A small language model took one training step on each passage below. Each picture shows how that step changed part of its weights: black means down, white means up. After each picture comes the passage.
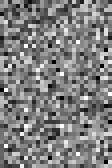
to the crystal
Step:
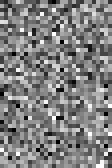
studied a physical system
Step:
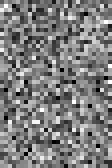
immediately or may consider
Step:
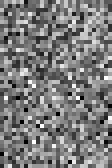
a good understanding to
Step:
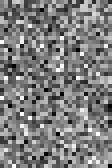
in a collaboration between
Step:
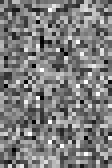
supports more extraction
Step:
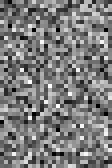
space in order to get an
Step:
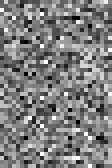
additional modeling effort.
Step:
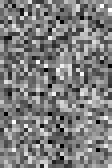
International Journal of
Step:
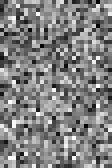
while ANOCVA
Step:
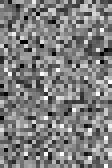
matching conditions, the
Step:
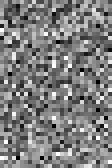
entering page can be
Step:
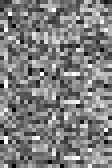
systematic error by various
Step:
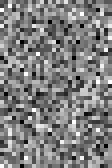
the cleanliness
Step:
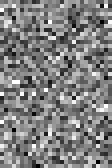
completely degassed
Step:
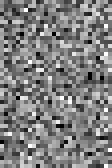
shift, as visualized
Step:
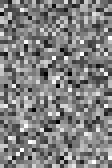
with $\mu=0$) given
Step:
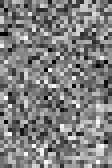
the optical depth of
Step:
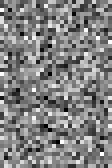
various parameters before
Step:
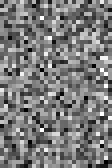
W and assigns the time
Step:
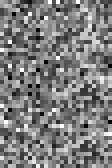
relation to determination of
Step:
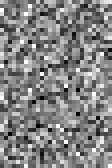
\caption{ Evolution of
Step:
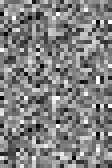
can note that the largest
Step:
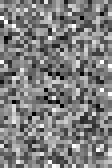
In presence of perfect
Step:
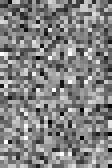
can be obtained. Therefore,
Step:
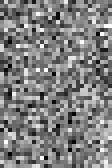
Coronary Care
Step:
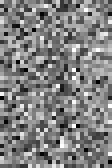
According to our realist
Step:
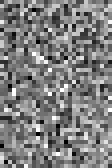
device memory has the
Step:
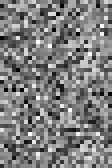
examination of the raw star
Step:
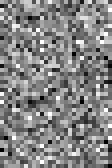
\emptyset \\
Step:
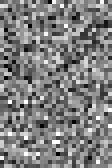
Fig. 2 Substrate
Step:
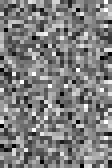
$\hat M$. In order to
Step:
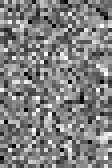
competing financial
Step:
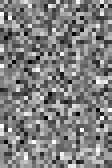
the virus may have
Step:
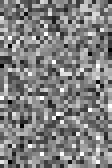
of the optimal control system is
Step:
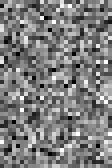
760) Depends only
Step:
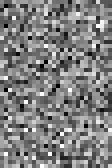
utilizes forward
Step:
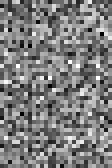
provided by the application of
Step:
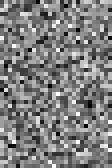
tend to view the
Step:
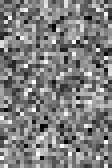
identical, hence
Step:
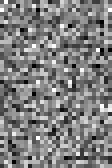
increased suppression coming from
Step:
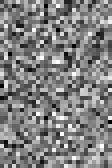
so-called color
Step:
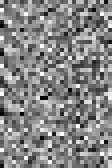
& \quad + ir
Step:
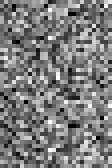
examine in detail each of the
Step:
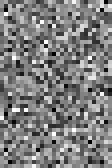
(headcount) compared
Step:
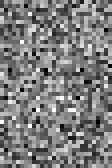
the fundamental parameter
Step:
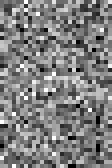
The last term represents the
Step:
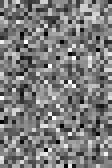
of the process-induced
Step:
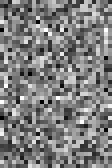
can be selected by the
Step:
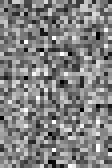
for the present study. The study
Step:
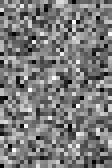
individual NAs as well as
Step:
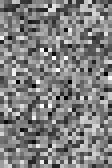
processed with the algorithm
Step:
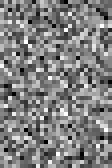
competing correlated phases
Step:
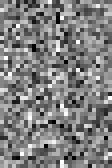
the distance, \eg,
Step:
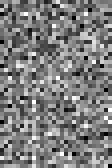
to bear both metastable
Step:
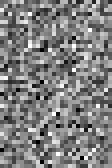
a reflection symmetry
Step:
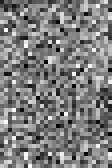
how that can be done in
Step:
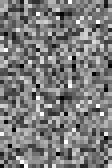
have less massive black
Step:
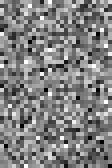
\caption{Line emission is
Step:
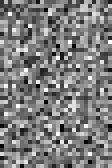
that each well is designed to
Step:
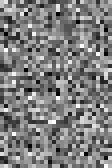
reporting is precious
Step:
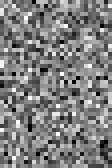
app - > Gender
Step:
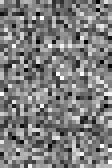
Intuitively then,
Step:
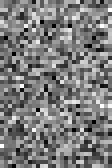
capital accumulation or
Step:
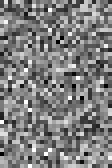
on the assumption that there is
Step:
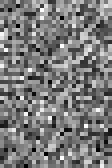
driving support for the
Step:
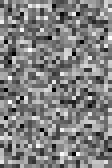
All authors discussed
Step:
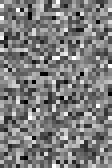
fiber spectra may
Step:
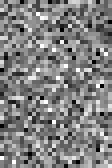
multilayer system,
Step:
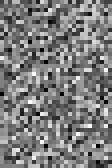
criteria of Robins
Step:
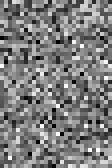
for inclusive hadrons
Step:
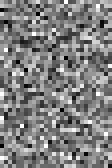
state detection when the photons
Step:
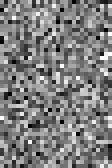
L'Orme des
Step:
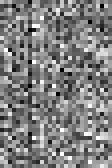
evidenced by the
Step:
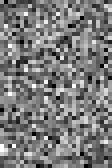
original draft,
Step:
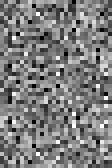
SD Mean SD
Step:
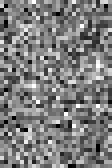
The new species has many
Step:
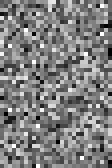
saturation radius
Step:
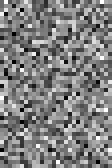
situs inversus. In
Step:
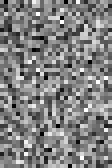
subtracted from weight
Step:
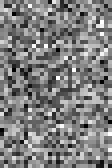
possibilities to implement
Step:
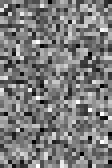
a similar situation characterized
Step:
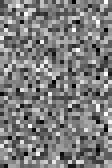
the heralding
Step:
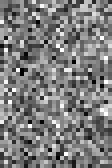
other relevant agencies
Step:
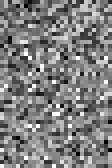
to control fish Figure 2.
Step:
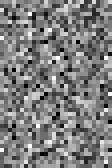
\mathbb{R}$ the
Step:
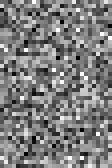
3 series of interference
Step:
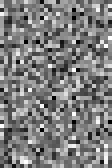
Activities require
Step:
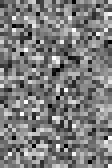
Fire is a high
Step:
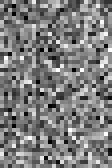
particularly in the developing
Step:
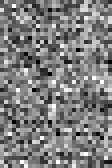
leads to terms proportional
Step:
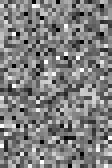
is infringed when research
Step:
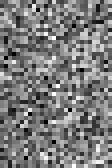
two public-sector
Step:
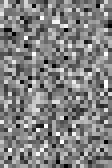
radius, and tidal
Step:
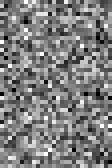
This paper focuses on methodology
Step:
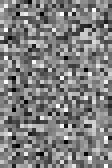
be met, for example, by
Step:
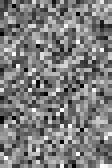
mother's ECG
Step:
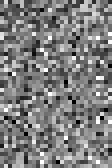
in their patient files
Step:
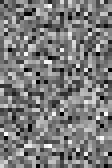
stereotypes derived
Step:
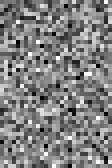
such α_2
